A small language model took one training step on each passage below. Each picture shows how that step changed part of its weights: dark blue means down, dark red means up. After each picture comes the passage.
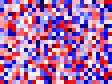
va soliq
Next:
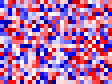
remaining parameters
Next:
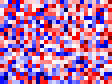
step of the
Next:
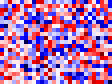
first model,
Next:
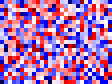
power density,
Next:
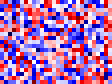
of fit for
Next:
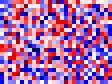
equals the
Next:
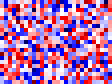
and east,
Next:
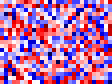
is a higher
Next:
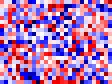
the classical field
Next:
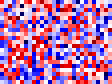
and can serve
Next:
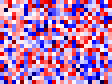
yerda n
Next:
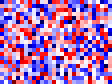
that both energy and
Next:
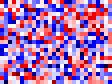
phase transition in
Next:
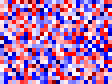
como a los de
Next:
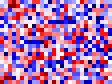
as well as
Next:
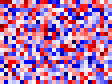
this must be
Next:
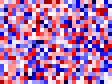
distribution, was also
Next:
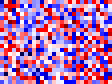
$s$ and
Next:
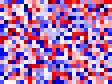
observed values. A
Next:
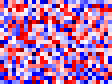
at least two
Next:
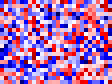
energy ranges
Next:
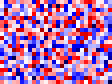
a calculation of
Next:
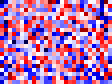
do research, to
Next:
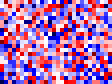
exactly that
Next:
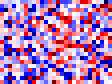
ethically and
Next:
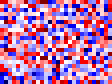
non è in
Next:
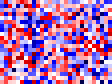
and to an
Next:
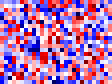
the train and
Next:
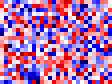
the sediment
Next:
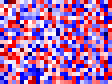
states that
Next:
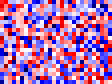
las variantes
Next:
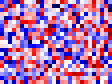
level of the parameter
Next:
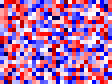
estimated using a
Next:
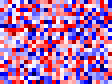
Based on the
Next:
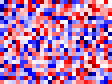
source, we
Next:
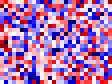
the genetic
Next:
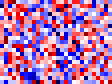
the calculated
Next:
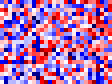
containing high
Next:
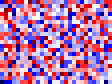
Table -11
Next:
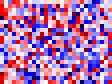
during the evaluation
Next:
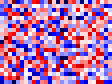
sessions per
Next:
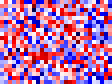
di dalam
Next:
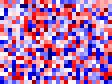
a qual é
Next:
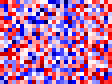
by the known
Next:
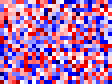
done on
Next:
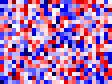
search for their
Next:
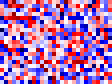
electrons and
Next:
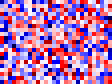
и гостей
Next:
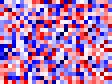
extracted from
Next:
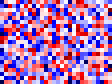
forming multiple
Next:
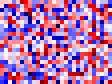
extend to the
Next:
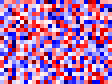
identificar a
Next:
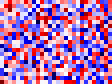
quando é
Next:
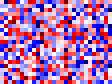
with $x$
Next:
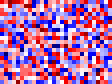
to conduct
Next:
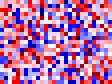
and wearable
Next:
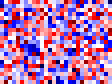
the good
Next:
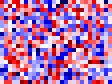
sich eine
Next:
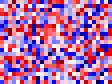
is used to
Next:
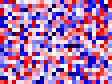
functions of the
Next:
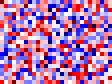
an adulating
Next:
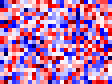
which are good
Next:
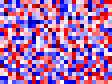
thus an
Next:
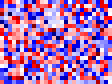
field. The
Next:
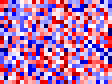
physical health
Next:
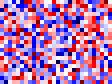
of the experiment,
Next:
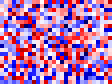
a factor of
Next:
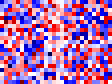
and K'
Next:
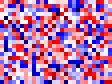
is trivial
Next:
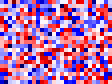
in modified
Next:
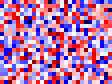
problema a
